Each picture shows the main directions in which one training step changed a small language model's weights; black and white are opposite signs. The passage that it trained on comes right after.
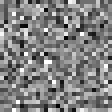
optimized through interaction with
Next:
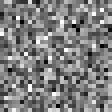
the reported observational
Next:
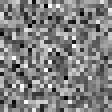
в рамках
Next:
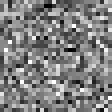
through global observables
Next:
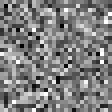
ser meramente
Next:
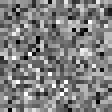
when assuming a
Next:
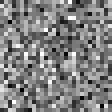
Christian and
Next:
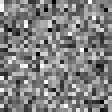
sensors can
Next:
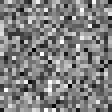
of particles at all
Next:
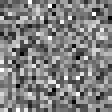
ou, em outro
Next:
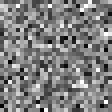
laser based on
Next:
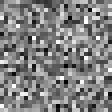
yuborish va
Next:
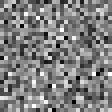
previous section. The
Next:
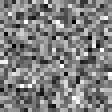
description. Let us
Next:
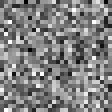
the longitudinal
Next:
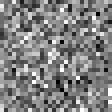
a function of the
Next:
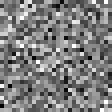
artikel van den
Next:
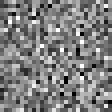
and traditions.
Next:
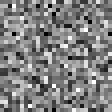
В этом
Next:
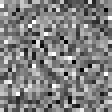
behaviour. In
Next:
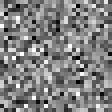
accordés à des
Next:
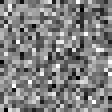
assumption in the form
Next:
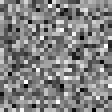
through supplying
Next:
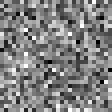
to have the best
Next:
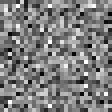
is the laser
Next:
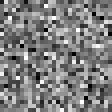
while at low temperature is
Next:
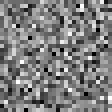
Nagy und
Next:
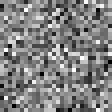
measured the effect of a
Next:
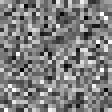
tests, in
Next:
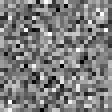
be able to
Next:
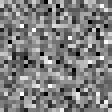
matching models have
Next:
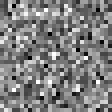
tienden a ser
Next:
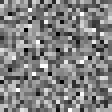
us, that,
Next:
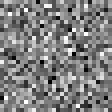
atau dapat
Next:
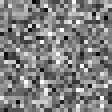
website has to
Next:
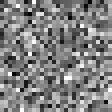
to tune the
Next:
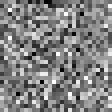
probability of the internal
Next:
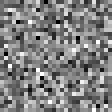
explored as an
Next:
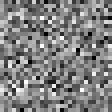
field. *Journal
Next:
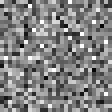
is whether the
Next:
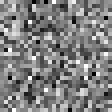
va faoliyatini
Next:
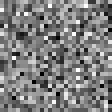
in the frequency range between
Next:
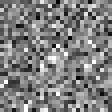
can still exist in
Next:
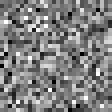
унинг тана
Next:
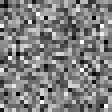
orientasi serta
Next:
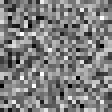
of $\da$ is
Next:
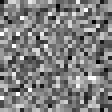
de la comunidad de
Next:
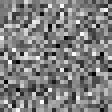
lines through $D$
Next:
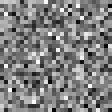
efficiency in
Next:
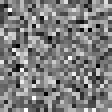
outro civil
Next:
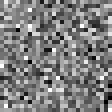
for, the decrease
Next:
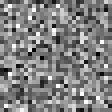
is limited by its
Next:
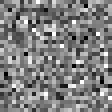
representativos para cada
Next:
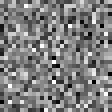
modes of other fields.
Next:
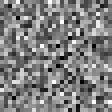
magnetic configurations. To
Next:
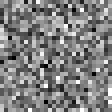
reduction of the
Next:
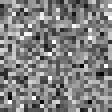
is considered as the
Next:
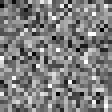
esej o
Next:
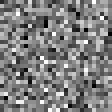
освіти в
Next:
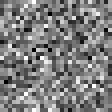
a threat to
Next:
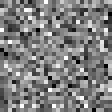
may corresponds to
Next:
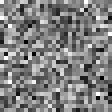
determine the electric
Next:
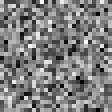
left). This
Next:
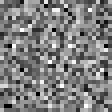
in presence of nearly
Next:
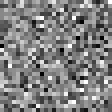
Os machos
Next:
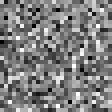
el embalse,
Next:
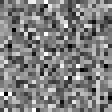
VOF methods and
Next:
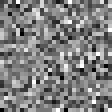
qariyb 25
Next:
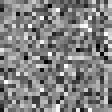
to the spectrum of
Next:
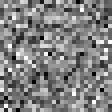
were grouped into three
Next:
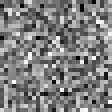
verify the
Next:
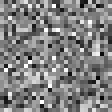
treated as a
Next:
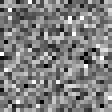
bilan ajralib
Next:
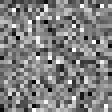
of external noise
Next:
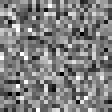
and converge to similar
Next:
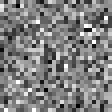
to get in
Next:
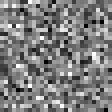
se posiciona
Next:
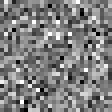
son el principal
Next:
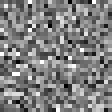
La caída
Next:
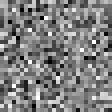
calculated much faster
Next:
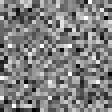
both arms,
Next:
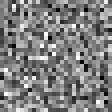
action given by
